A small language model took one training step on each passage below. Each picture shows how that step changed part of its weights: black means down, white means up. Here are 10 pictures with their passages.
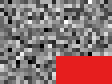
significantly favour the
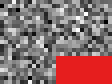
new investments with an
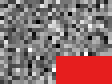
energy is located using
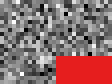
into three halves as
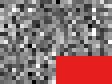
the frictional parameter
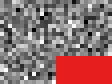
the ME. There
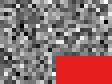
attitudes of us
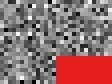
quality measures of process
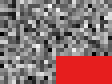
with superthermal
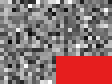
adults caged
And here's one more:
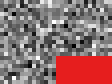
harmonics when
